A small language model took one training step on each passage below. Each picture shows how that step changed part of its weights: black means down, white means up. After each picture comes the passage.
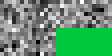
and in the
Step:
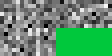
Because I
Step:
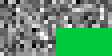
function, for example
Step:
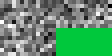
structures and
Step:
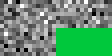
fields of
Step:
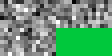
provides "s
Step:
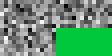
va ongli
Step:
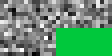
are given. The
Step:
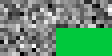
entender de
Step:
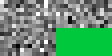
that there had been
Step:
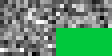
whole. The
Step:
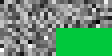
on the dynamical
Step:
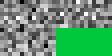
be comparable
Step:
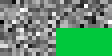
contribuir a
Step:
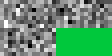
VDF and
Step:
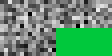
be investigated
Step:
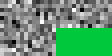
SEDs by
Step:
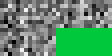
the symmetric
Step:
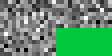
solution of the
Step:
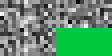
integrate to
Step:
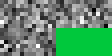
view} is
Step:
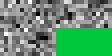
in the fields
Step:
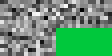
was performed by
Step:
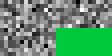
matter which
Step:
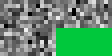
the melting
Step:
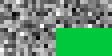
taken in the
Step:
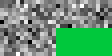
serve a
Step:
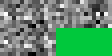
the range of
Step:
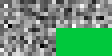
features are
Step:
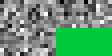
dos modos
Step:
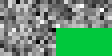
problems and be
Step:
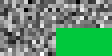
external and
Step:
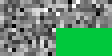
at least some
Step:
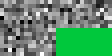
and width from
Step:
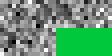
consent and
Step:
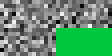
a forma de
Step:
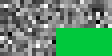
the concept
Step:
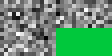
durations the
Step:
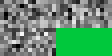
week for
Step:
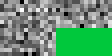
1. Action
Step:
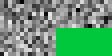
to have full
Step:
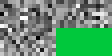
y veraz
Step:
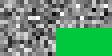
sample has
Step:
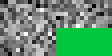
correlation between
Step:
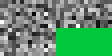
completely on
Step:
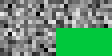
only a minor
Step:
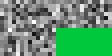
implemented since
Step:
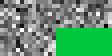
a larger
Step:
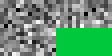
there are six
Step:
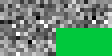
leis e
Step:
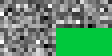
way. This
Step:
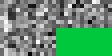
learning (De
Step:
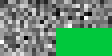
equation by the
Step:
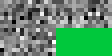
is a properly
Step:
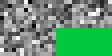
states with
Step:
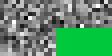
and protonation
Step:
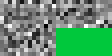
matched in
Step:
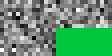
durante i
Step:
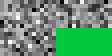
which show that a
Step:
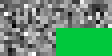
the coherent
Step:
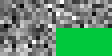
is converted
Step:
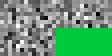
are only two
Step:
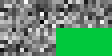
the number of
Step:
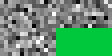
saving time
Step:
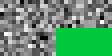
fact, the
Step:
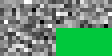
done over a
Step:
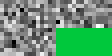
in ESG
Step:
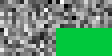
but on the
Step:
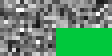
and M.
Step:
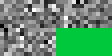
let c =
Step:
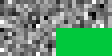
decision network
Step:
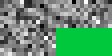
soils and
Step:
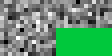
under K to12
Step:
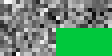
– element
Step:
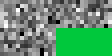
a JBD
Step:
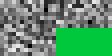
dt (
